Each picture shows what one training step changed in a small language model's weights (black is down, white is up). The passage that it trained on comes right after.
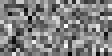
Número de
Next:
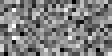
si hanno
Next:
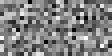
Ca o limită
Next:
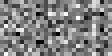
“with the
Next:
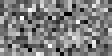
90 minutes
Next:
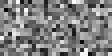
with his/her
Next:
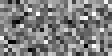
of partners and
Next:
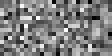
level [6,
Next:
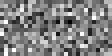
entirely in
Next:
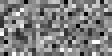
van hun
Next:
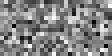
consent There are
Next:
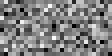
the factors which has
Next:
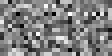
At day
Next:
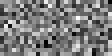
test no. 6.
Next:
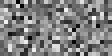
Considerando os
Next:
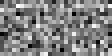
This language
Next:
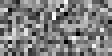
la ciudad
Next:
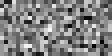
challenges of
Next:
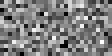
by the biological
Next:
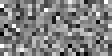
de os alunos
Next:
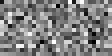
attribute this
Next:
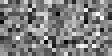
teilweise zu
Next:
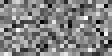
fact thought of
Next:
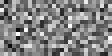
character of the material
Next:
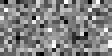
also presented.
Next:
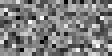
Kitobning bu
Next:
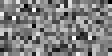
bir hududda
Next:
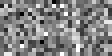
sampled on
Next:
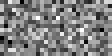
aniq edi.
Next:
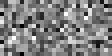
un acte public et
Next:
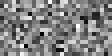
representation for the
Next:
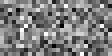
for this application.
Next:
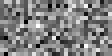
provide electric
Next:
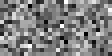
creatures such as
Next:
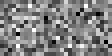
environment and fused
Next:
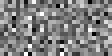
attention to the
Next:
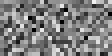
mL falcon
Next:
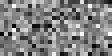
at $f_A
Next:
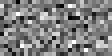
observamos que
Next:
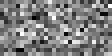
has not had any
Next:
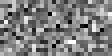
como un buen
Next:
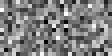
- Systems with
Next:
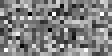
development strategies.
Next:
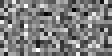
storage systems
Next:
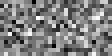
to share. This
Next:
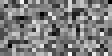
potential against
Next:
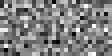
used as a specific
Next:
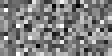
darah pada
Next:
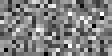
(first and
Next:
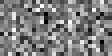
at School and
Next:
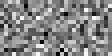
study (data
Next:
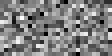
Odike and
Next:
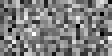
and filler
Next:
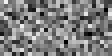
glucose control
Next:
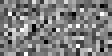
from pre-print
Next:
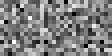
Analysis and
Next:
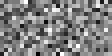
will. Based on
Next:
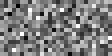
- Metadata
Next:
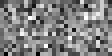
all discussions
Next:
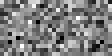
with each other. The
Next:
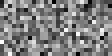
found from women of
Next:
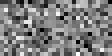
riskini generalize
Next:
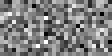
and velocity
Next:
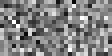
highest LS
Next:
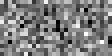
by rest 2.
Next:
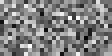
describe case study
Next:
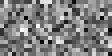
expectation values
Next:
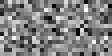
tiga tahap
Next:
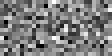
in design processes.
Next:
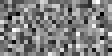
population of
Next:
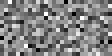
E : Writing
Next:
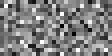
essential to prevent
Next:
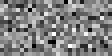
Glance –
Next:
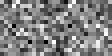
human feelings
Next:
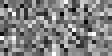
custodial dos
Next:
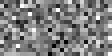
constants. The
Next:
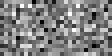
need for the project to
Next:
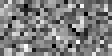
modernização que
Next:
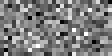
is set to one,
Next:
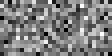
emissions following
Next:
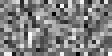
superior de la
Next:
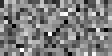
same observations were
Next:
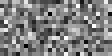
perspective as a
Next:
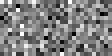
status of the
